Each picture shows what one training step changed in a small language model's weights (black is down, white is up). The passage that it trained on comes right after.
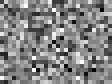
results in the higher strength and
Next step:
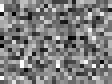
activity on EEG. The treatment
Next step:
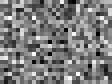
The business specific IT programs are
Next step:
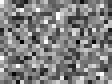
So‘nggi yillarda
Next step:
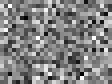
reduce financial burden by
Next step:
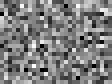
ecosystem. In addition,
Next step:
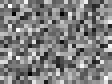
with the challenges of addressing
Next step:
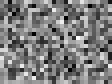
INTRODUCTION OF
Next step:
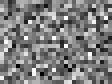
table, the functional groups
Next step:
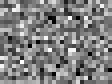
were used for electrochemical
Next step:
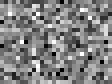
amalga oshirish....
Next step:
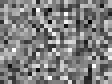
were polyhydramnios
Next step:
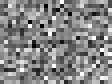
proposed system offers fast and
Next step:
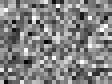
Data Value Association
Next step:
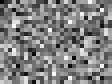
trauma. Many studies
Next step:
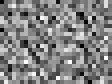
release online at
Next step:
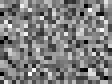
issue. In this work, I
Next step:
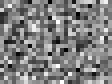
high peer-review standards,
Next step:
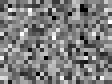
and relative deviation have been
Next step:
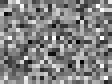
Version V1.0
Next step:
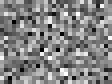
las ciencias agrarias han
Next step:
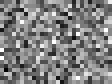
in financial or contractual
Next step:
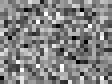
speech development, jaw growth,
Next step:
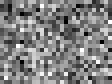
Publication date:
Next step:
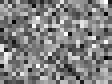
texnik yondashuvning
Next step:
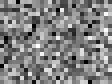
Lectora en Educación
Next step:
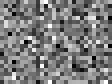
linear. Instead,
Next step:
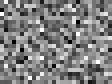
from biomass (part 3):
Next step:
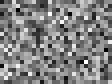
and sublimate the actual
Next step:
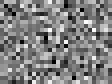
also a target area for many
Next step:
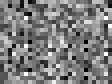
фанлари доктори,
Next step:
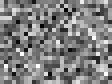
the metal oxide in minimum
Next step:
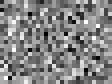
transient elastography and
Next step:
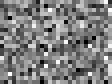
precipitation are increasing.
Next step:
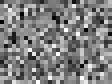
aktivlar. Bank
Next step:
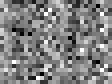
So'qmoq ekan,
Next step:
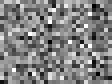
По выражению
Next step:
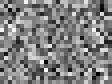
the underlying wave field.
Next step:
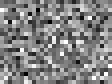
bagian integral dari
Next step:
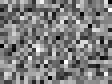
en esta tesis, por
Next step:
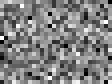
капитализма и
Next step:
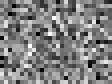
4.3 Importing Data from
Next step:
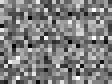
communities within the study area were
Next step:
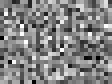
untuk menggunakan
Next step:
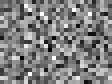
and the neuraminidase
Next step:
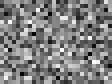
data (from 2019) indicates
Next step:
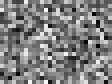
Grain, Trivium,
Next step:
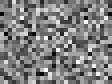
in every equity security. For a
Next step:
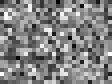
fanini yaxshi
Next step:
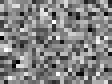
tizimlari va resurslarining
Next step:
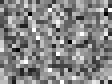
dimensions in growing
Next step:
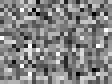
gip) attestasiya
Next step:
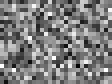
of PAH contributing to
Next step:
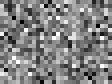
of this species is known to
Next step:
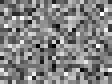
reinforcement sheets.
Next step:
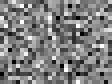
de Aprendizaje
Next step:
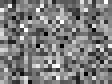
antibacterial activity of the
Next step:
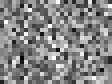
jamoada ishlash
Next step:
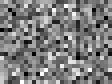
associated with real-time
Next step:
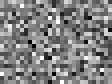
для закрепления
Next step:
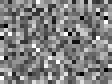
turn will positively affect
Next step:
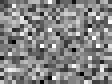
of heel slides in
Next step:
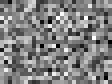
15-moddasida “
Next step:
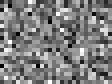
Ilmiy tadqiqot
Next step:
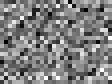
radiographs of affected
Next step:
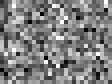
objectives, designing learning
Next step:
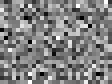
interventions or educational strategies.
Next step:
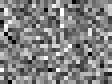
one sketched in Fig.
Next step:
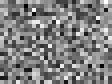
in poverty, according to
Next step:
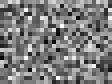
solutions (Rhodamine
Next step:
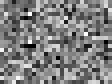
external funding on the
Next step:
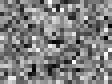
capter des détails
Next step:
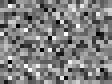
problems with an urge to be
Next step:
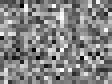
tayyorlashda ham
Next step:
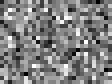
buni tabiiy deb
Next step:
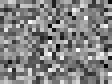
залишається й
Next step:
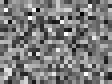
tagged as t_i
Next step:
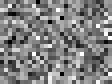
bioavailability and short
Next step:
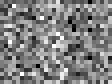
va hayvonlar, yil
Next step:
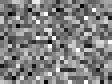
hybrid methods that combine various
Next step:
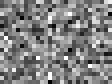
y las estrategias diseñadas
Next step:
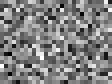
en los cuales ocurren los
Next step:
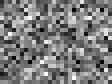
Contractual Date of
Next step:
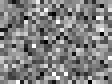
water and equal body
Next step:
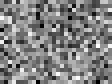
[4] is the fact that it
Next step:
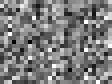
and compared with allowable stress
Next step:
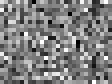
1b with arylamines,
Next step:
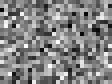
unga ixtiyoriy
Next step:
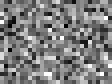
de *et al.* Dor total
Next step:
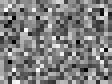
of surface cracks,
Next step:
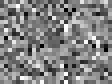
the marriage customs of the
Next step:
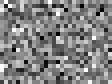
education strategies only one was utilized by
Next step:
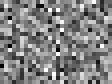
“Topishmoqli –
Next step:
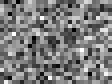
Psychol. Open*
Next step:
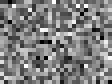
Fig. 1. Different
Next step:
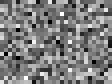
Ali*¹, Rehan
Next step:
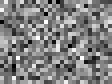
of charging batteries
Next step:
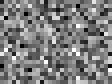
simultaneously, it
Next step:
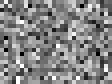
study is to research relationship between the
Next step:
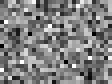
Japan in 1960 and in
